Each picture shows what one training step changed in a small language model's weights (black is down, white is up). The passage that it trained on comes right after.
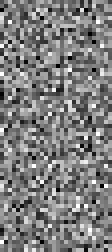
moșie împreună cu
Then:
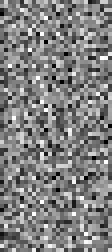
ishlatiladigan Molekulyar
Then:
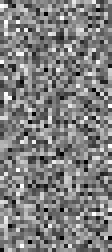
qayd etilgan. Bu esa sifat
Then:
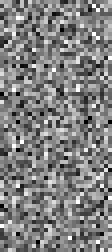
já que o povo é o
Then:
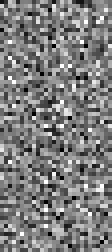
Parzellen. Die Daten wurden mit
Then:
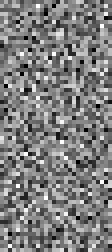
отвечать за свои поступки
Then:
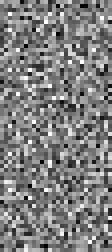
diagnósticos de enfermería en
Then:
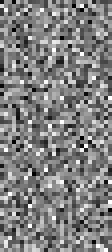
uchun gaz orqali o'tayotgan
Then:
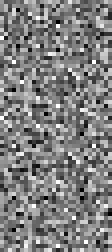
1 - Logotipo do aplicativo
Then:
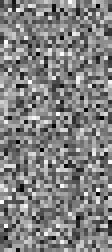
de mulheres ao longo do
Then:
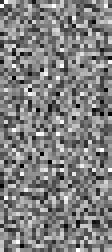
jours) à des températures
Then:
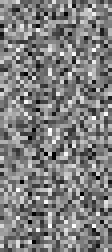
qubılısları etalon
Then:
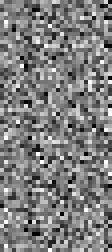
así como su autoconfianza y
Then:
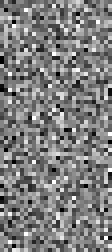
які вживали дієтичну
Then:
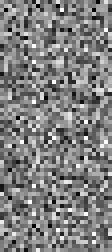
сотни разновидностей
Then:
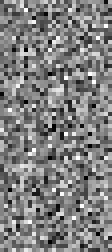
o’ziga jalb qila
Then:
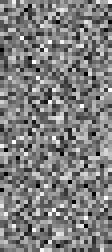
отличие от предыдущих
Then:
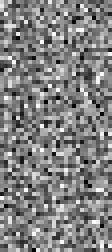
Santos, B. G.; Pereira,
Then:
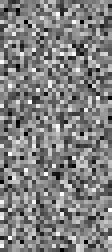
1222 soatni tashkil etadi.
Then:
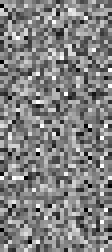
التسوية السلمية
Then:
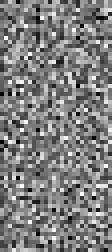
qilib olish zarur.
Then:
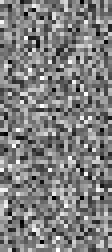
Actului Unirii Basarabiei
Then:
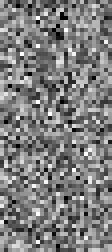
Interessierte können sich in einem Chat
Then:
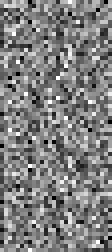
perdata dan secara administrasi.
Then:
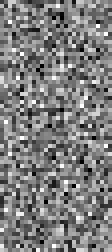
Larysz). Fig. 7.
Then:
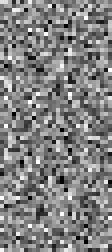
B.A., Isamukhamedov
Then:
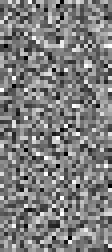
ser abordados problemas passíveis de
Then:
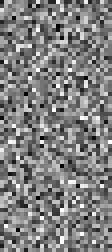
устанавливает перед собой
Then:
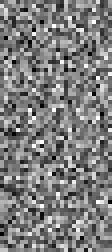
робочим часом для
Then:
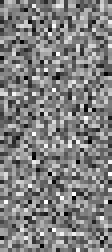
у професійному середовищі,
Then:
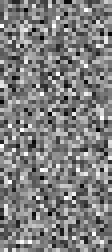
Британії. Постійною
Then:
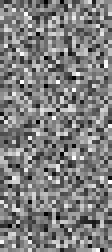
etish istagini shakllantiradi. Bundan
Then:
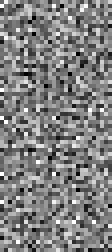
trabalho e quando ele não pode mais
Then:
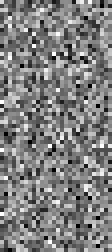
ширины в реальном времени
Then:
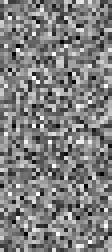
-48 б. Чембарисов
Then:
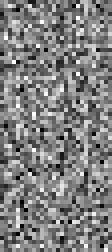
ISJ Nazariy va amaliy
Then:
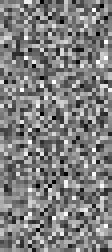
соқпай социализмге
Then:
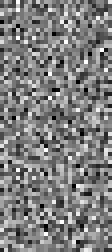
atividades e depoimentos das
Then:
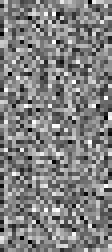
para pengikutnya, bagaimana
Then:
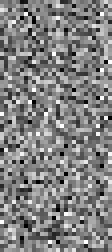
в этом процессе сыграла
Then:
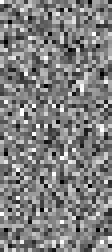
1º a 20 de fevereiro de
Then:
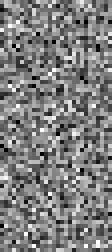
Deiaki pytannia
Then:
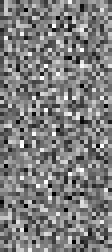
патологии. Ключевые слова:
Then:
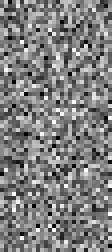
проблем, про які йтиметься
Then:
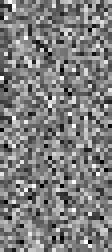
mengalami Diare 17 (36%) dan
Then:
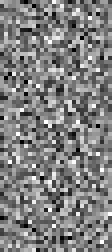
tibbiyot muassasalari
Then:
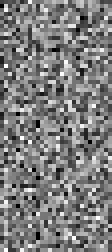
antwoord, willen wij
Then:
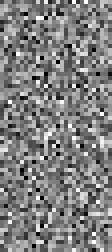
позволяет сформулировать,
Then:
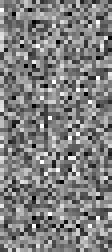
експертів, чия позиція
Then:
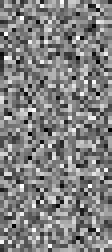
viloyatining Xitoy Xalq
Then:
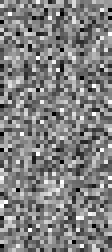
ta`sir etuvchi omillar
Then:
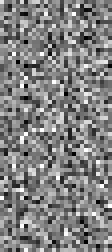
व बाजारपेठ
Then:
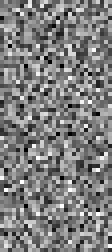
obtener una mejor calidad de
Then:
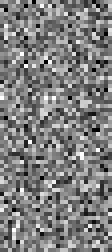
xujumlar soni tez
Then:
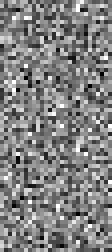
Jahon iqtisodiyotida Porter (1998)
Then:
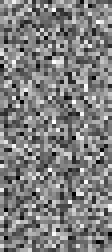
is provided on the path of
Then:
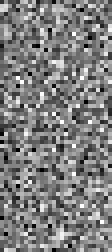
// Ilmiy to'plam. –
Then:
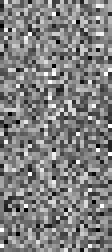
yashirin ma'nolarni
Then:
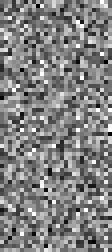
Olaparning ko'ngil
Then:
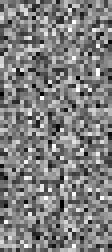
moeten blijven bestaan in het
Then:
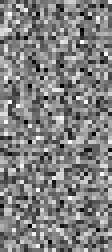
**Ing. Jakub Prudil
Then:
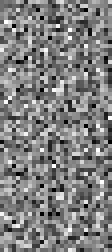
dat er voorschriften worden
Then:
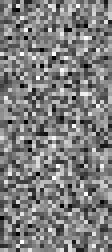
Леонов, С.Н.
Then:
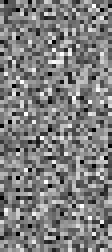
qiladi. Kalit so'zlar:
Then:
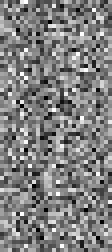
23 мартда қабул қилинган
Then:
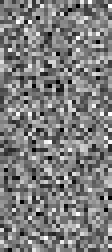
seul, l'engagement était
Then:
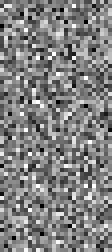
значительное влияние на
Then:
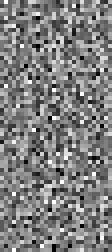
ва маданияти юксалиб,
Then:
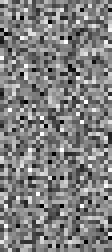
o zawarcie umowy
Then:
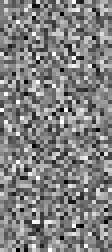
домашнего задания.
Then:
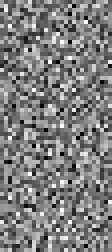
для підрозділу (або
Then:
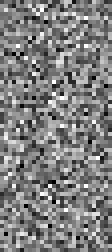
совместно с изучением
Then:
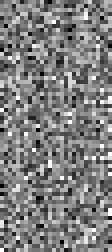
Tecnología en Educación y Educación en
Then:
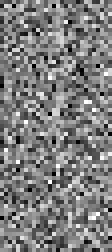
– taraqqiyot strategiyasi. –
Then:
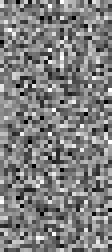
dalam penggerak ekonomi,
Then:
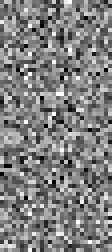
a la entrevista. La probabilidad de
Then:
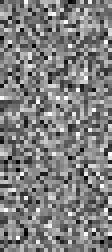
naturales, como el cambio
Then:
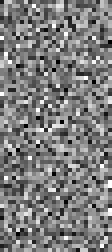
с необходимостью следует
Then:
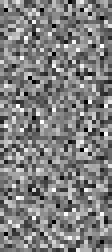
8-fevral 2. Safo
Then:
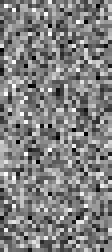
hozirgi kunda mevachilik va
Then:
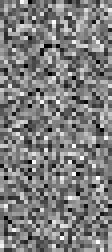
XXI века // Научный
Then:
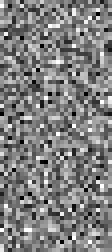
faible à moyenne. Cette
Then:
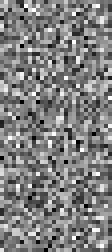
Guefait et Lebkhata 15
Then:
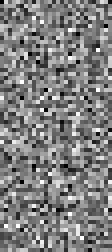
olingan, azon ovozi
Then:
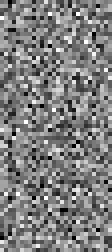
має відбуватися у напрямі
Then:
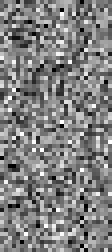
E&FN Spon, London
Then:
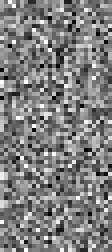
AND MATHEMATICAL
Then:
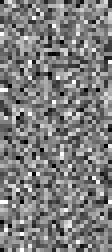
женщин или (70 %)
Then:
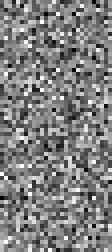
ulanib ketgan edi.
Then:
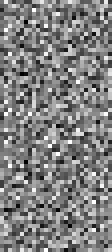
programında 30 dakikalık
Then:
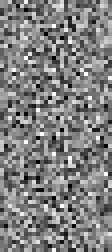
है, इसलिए
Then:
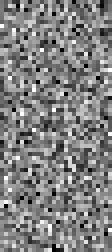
случай: Больная В.С.
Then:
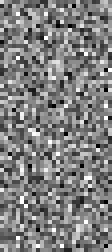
yagona elektron platforma
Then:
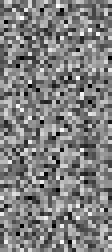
- Q. Muro de contención
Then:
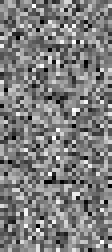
для осени или весны должна
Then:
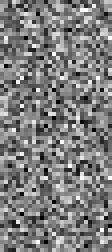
политики, реформе СБ
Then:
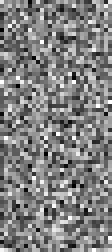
Artinya, semakin meningkat
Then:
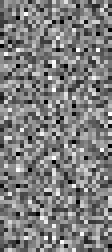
semua orang, melainkan
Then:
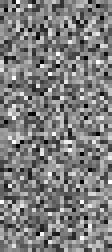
Türkçesinde 'kıştag'
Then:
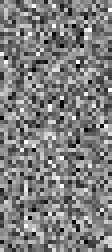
характеристик для улучшения
